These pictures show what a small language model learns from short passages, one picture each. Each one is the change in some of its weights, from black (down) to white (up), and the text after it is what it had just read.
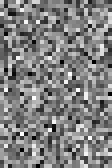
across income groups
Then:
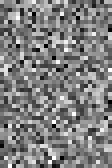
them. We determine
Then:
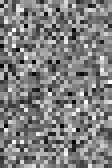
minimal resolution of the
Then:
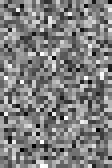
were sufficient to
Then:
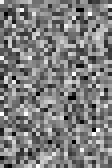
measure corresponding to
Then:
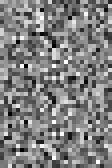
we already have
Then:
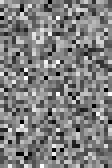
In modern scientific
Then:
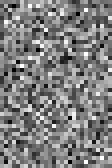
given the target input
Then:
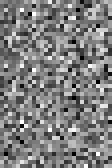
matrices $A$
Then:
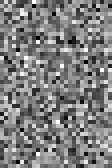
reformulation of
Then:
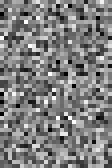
linewidth broadening
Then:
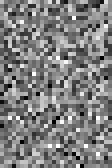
order $\frac
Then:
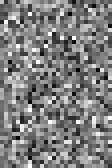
theories. For
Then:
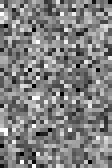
necesidad de
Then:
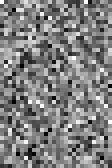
of the single line
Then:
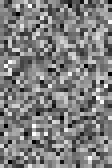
is the latest
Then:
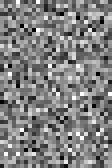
с целью
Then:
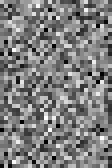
the resonance
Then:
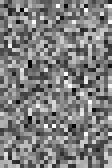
have been adapted
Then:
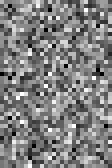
the radiance of
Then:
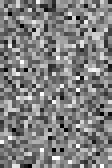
в разных
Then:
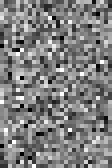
grupos de
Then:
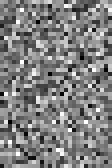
minimum $R$
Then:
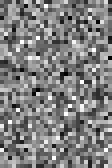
first solution provides the
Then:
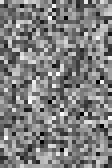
compatible with the graph
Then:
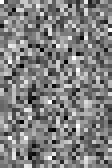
of the spin
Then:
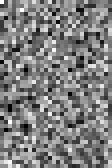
conditions of Lemma
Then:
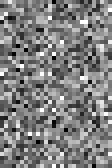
because, if
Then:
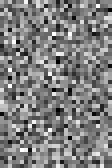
alargada das
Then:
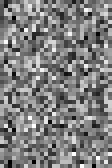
galaxies does not
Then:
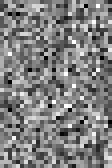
result received greater
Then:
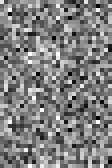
move to the
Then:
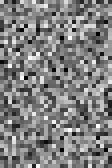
last term of
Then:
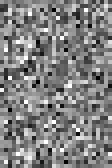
begin discussing some
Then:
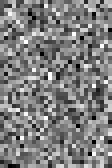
remains: is it
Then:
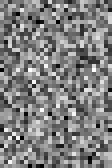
be a critical point
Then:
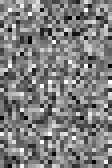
few extra relations and
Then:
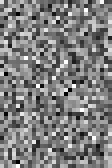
performance in a
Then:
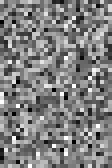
exponential function, condition
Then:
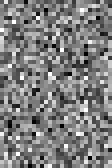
column player to
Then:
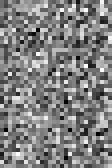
and methodical
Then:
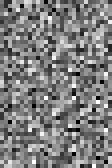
does not depend on
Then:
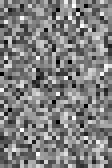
Conservation of
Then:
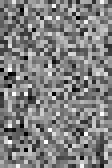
Strong asymmetry
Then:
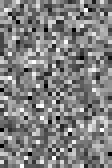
central dislocation
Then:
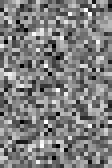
pedagogika fanlari
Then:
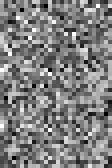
poles, and
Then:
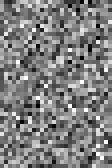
is given by the
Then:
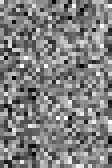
approach to obtain
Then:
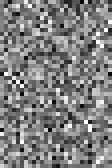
is a recursive
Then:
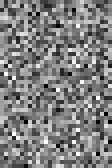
que será
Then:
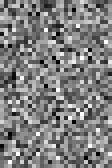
que los componentes
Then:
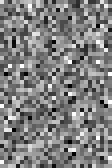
makes the computations
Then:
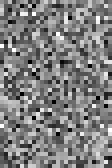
happens for
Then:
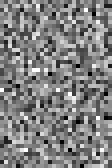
Segundo o
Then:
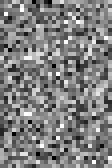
integrator to get
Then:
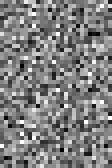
backward Euler
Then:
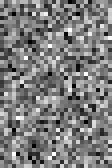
variations at the level
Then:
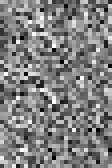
we show that
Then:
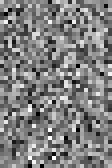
The Big
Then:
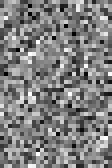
responsible for the
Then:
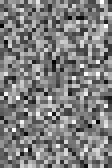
more numerically stable
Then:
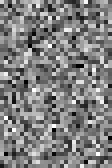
the peak of the
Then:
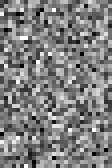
N$. These operators
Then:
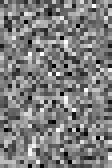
be generalized to the
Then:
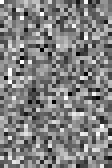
of this process in
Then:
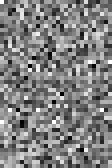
of real analytic
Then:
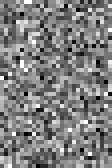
corresponds to \begin
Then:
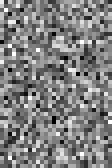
– VII
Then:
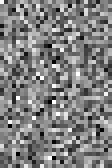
of its physical
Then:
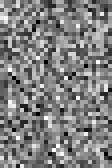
de este tipo
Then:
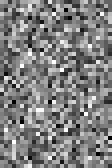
be the matrix with
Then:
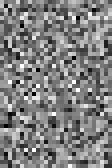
КТГ по
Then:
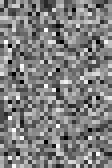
que, para
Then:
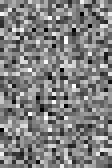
simple and accurate data
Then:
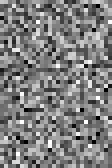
detect any objects,
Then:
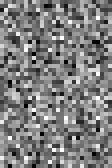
tempo que
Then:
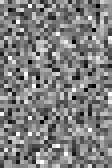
better} if
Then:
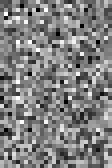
and $(\dc
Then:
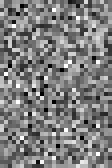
using a variant
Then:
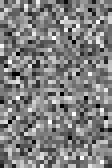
o sentimento
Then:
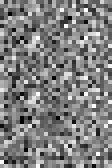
PIC code on
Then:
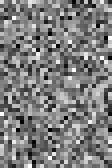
may conclude the following
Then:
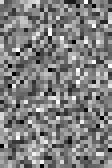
in particular the application
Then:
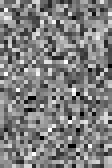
ma quello
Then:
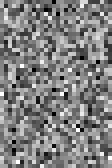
sociales. De
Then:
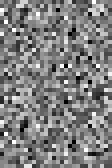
and Hopf's lemma
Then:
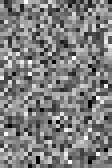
is defined as the
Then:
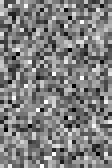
structure (the integral
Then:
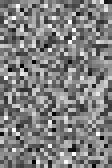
field may influence
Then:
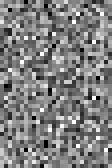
:Y \rightarrow
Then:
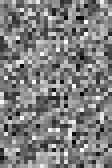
critical density is defined
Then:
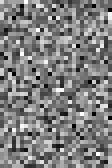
an analogy between
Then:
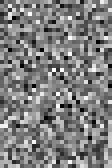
relate comments
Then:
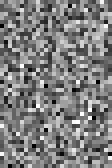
more luminous
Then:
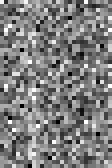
to the three
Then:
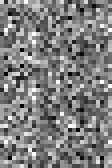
to examine
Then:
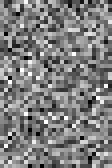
is replaced by a
